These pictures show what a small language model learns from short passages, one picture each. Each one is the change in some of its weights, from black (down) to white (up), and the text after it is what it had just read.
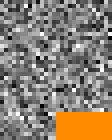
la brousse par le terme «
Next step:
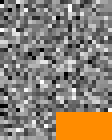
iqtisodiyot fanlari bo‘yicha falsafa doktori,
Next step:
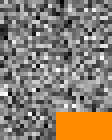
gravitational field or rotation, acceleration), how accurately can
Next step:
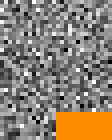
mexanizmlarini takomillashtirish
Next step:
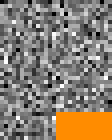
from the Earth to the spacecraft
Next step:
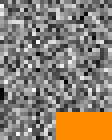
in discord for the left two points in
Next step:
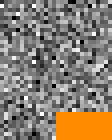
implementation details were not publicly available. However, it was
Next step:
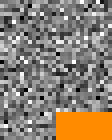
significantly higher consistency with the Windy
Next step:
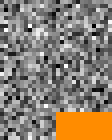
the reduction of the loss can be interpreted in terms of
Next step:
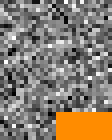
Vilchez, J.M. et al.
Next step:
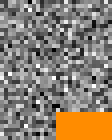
for which $\mathbf{e}[i]=1$
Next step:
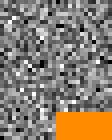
The reproduction and death lotteries are
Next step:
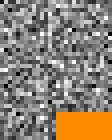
протекающей в учебных
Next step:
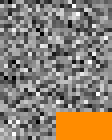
Zardushtiylikning muqaddas
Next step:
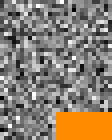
\geq 3$ with a constrained low-energy
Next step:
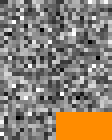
model the \ac{MAN} by considering both the
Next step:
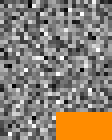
operators. We find that the high energy limit is consistent with
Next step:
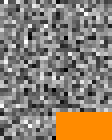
bazasi) ma'lumotlariga
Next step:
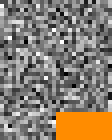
in $\tilde X$; cf.
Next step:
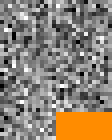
cobertura y, por tanto, acceso a
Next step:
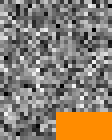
w hymnachsześć razy,
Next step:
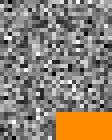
момента совершения одного из действий,
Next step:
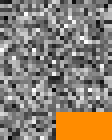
одновременно трагический и
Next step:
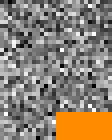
Ko} \affiliation{School of Physics,
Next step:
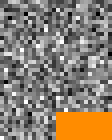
also reflected in the structures appearing in the fourier
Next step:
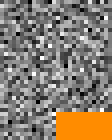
controle do trabalhador just-in-time.
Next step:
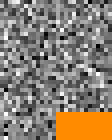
to decrease the number of unfamiliar words
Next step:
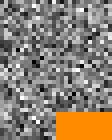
munosabatlarni muayyan tartibga
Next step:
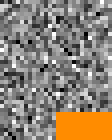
с учетом регионов, возможных
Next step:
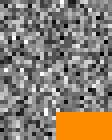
case of RNA data integration, we also have to
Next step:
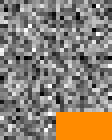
the optical setup and integrated the experimental instrumentation.
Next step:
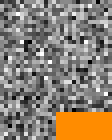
основі підприємство планує
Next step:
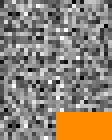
\mathrm{when} \quad |Q| >
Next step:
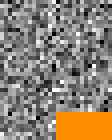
до єдиного алгоритму дій
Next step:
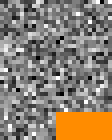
method was used already by the NA49
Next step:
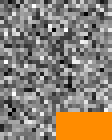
простого копирования, рецепция
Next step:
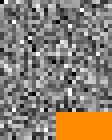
sharoiti, urbanizatsiya darajasi,
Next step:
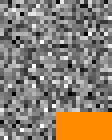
dalam perindustrian, telah
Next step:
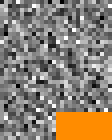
ketadi. «Xamsa»da berilgan
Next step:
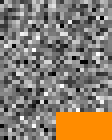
penală a țărilor în care sunt
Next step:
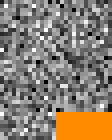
skala numerik dikonversikan ke 5
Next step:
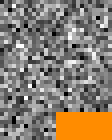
On the other hand, sedimentation of heavy elements
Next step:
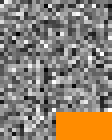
medida que los restaurantes implementen
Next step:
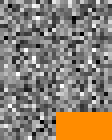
máselelerge dıqqat
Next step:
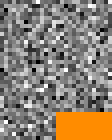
ming “sahih” va 200 ming
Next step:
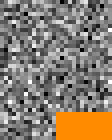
not involve central factors which could be neglected even
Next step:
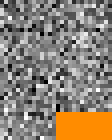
p_5 \rangle}{\langle p_1
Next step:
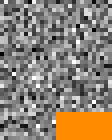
comptabilité d'exercice par opposition
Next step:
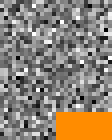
independent below $\sim 0.8$~K.
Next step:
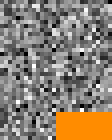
oscillator (HO) with a time dependent
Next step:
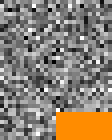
faoliyati g'olib yoki mag'lub
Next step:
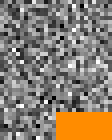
tym, co utracone. Jest
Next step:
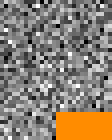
is no method to apply an exotic spin dependent
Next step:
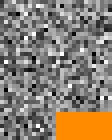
\mbox{Norm}_{3} \times
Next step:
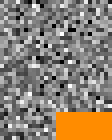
confusions were due solely to the fact that
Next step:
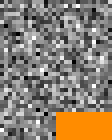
management of business; 2nd rev.
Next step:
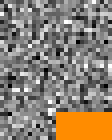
where $n_i$ represents the number density of the
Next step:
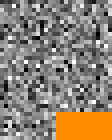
AdS. In fact there is no problem with
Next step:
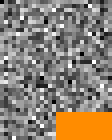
xavfsizlikni ta'minlash, iqtisodiy
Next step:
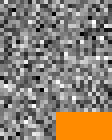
métricas da paisagem foi utilizada a
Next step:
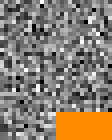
neural state space. Adapted from
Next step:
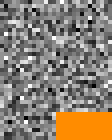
of Philosophy (PhD), Associate Professor at
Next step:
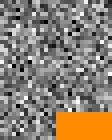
factorized form. That is, the overall observation model
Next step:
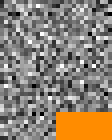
\tag{5}$$ where $D$ is the
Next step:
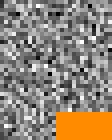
\Lambda $ is a s--differentiable function
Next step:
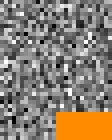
Albert Roussel's life, musical
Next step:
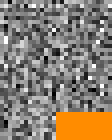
intermediate noise ($\eta=2$), lowering the density of
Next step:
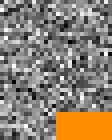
maatregelen gericht op men- sen,
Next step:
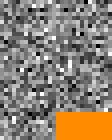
within each Skyrmion cell, because the single
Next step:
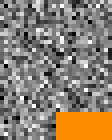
system for representing arbitrary observables in which the nonlinear evolution
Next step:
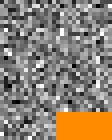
zorg voor de bekwaamheid en
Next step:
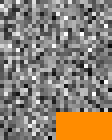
de Juan de Castellanos: las
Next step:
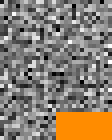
томонидан содир этилган
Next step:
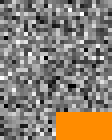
interest, but has not been thoroughly studied to
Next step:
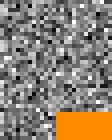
les enjeux sont majeurs. Même
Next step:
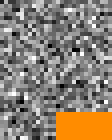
basketbol, aravachada tennis,
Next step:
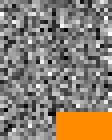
one background and two quantum fields (they have been
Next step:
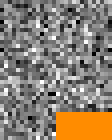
cible d'*Acyrtosiphon
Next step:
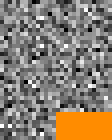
LANGUAGE MODELS
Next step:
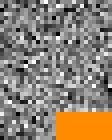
obrigações impõem aos Estados a
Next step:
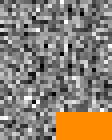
Reconstruction, Houndmills, S.
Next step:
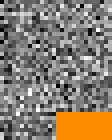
2001: 37). Realidade concreta A
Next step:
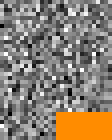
using a combination of filters, adapting to
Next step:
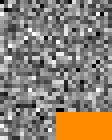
if and only if $D=3$. Therefore, if
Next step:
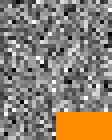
világa visszavonult,
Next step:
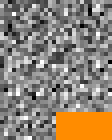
роботах українських дослідників
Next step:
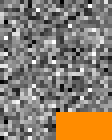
change the equations of motion. However, the covariant phase
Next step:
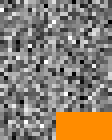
вспашки - 3 м, а на
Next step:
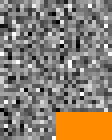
spatial-periodic harmonic model, the exact
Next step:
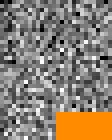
{D.~M.}\ \bibnamefont {Basko}},\
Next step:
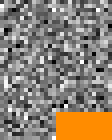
o salir, esto se puede ver en la
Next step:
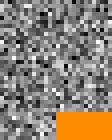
5 Перевірка основної умови
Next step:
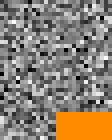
of the SIR model in a well-mixed population
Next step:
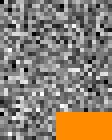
Chow, Opt. Commun.
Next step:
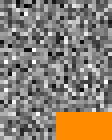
case whereas in Fig. 2(b),
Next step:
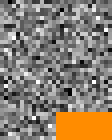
MiSolFA, the flare position on
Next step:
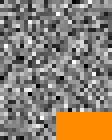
speaking it only allows for a color-anticolor
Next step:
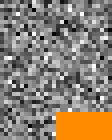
support of the ensemble, so that $\nabla
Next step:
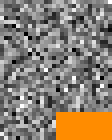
an interesting hypothesis. We have found that in
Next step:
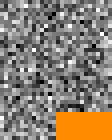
and (2) the $\rho$ parameter measured in the
